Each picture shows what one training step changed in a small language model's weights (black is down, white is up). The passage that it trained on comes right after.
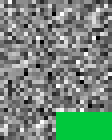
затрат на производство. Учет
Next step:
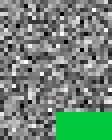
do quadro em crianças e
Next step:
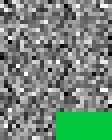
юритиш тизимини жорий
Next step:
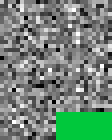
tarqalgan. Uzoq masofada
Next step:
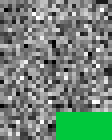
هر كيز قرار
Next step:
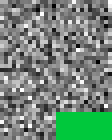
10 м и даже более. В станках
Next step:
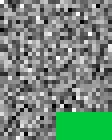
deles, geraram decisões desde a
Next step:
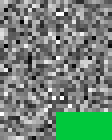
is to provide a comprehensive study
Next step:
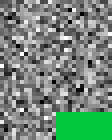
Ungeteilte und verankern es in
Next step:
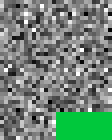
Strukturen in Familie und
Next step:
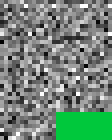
que contenham o glúten. O
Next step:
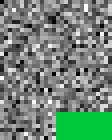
of Socio-Legal Competences
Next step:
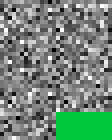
da linguística. A solução
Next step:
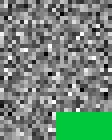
est exprimée dans la C2 sous la
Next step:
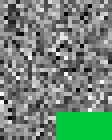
turne en declin, / Tut
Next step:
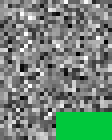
свай широко используются
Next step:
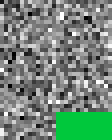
corpus idéologique Cette faible
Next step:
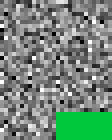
algunas de las cuales pronunciaron
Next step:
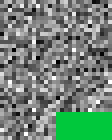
ein Dur-Dreiklang
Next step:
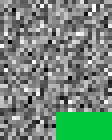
ao desenvolvimento humano, social, cultural e
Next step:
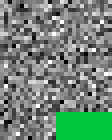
death and suicide in children
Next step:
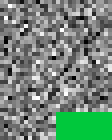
ta’limni isloh qilish, samarali
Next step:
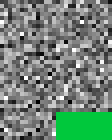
novo esse que interfere direta ou
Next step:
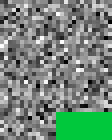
к частному», обязательное
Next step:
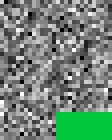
para pihak tanpa memberikan
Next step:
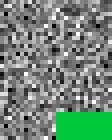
- Nadja Naira⁷ -
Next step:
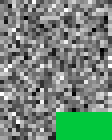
Принята к публикации
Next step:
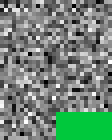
Con ejemplos del sereer
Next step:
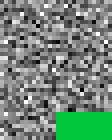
vida de fe. En 1836 se
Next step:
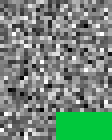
este componente de una WebQuest
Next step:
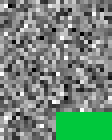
I. Manilli, *Villa
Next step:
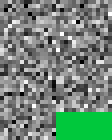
a la legis- lación nacional
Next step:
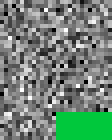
Was tun bei Mobbing)
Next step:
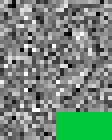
drives or hydraulic
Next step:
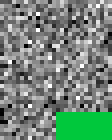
destaca os impactos da humanidade
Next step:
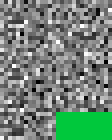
этиш юқори тезликдаги
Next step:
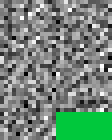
tovlanishiga, ko'zlarni
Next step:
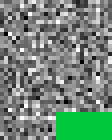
lealtad. El estudio utiliza un
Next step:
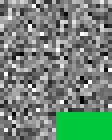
va kelajak avlodga zarur
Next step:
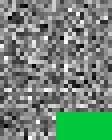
kullanılmaktadır. Diğer
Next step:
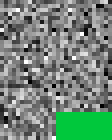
elektron o'qitish tizimida
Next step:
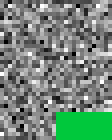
был задан недоуменный
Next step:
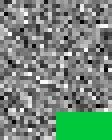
va umumiy o'rta ta'lim
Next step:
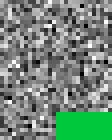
застосовували через 1 год
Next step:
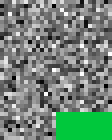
Memoria Ex CCDTyE
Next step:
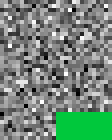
iqtisodiyotini rivojlantirishda ingichka tolali
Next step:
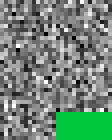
bildirish ko'nikmalari shakllanadi.
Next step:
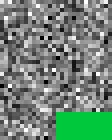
“Sinchalak” qissasining
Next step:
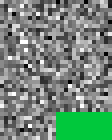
natijalari ekologik buxgalteriya
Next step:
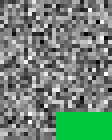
disa nga pyetjet,
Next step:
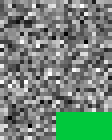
barrio Los Rosales, donde se
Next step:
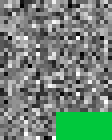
шаклланишига ҳам
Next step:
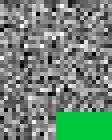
manzil: Universitet Ko'chasi
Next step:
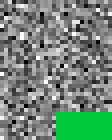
de SECOED V3, que
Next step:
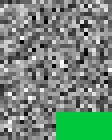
The work contains valuable information
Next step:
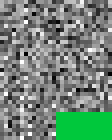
chamado para a igreja, uma
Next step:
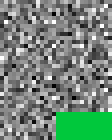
NHS Foundation Trust,
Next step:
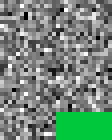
desarrollo, aunque se han aplicado a
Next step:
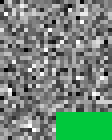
аналіз моральних та етичних
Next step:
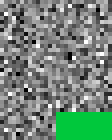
missella rangining qizil
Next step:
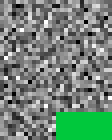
qua e là e in Liguria
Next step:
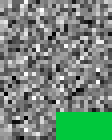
FRANGOS Estamos usando este
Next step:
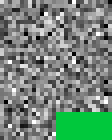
бобомизнинг 1990 йил
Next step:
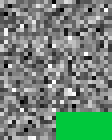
salohiyati, qobiliyatlari,
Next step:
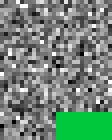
bolsak, davlat va jamiyatning rivoji
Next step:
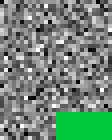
uma revisão integrativa em bases de
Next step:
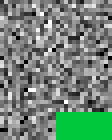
person. LG Sonic®
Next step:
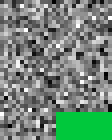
планів); складнощі,
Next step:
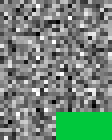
los Dres. Thomas Scior,
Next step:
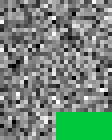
publicada recentment per Georgiev
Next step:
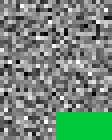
μάζας της
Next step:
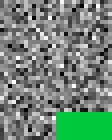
Rehner, Antonia Lorie &
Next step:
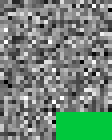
of Higher Professional Education
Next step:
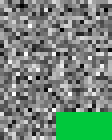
- ármanları, oy -
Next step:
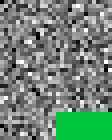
l'apprentissage organisationnel
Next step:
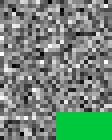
guarde a V. J.", а
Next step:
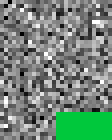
бажариш ҳар қандай
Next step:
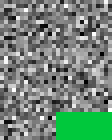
e na melhoria do entendimento do
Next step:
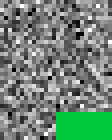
SCADA systems, IoT
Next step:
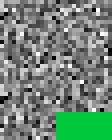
і створити українську систему
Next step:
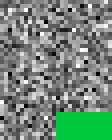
debe abogar por que se reconozca
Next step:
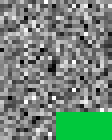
hosil bo'luvchi vodorodning
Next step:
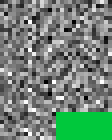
to'g'risida'gi AQSh
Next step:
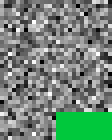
орталықтар желісі
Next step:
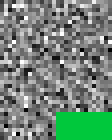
e horizontais, nas quais foram
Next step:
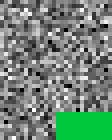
understand*. Rockport
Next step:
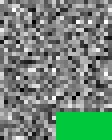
ficam restritos e onde
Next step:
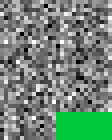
ham u sharq xalqlari madaniyati
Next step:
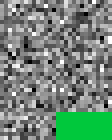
neslinden olacak,
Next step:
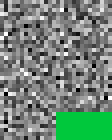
choisir dans chaque plan une ou
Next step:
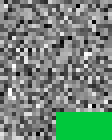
poate fi obligat la impozite
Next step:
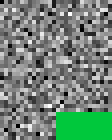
alloxan a razón de
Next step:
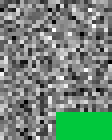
Personalități universitare
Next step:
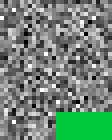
ildirip áketip baratır?
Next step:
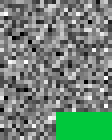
commercial bank in the Republic of
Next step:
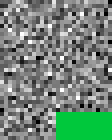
valorização da cultura e dos conhecimentos
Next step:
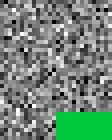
the transformational changes occurring
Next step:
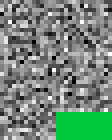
haqida ma'rifiy darslar
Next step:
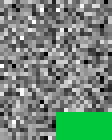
O que nos faz defender que “(...)
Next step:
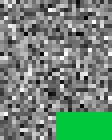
manter as condições higiênicas;
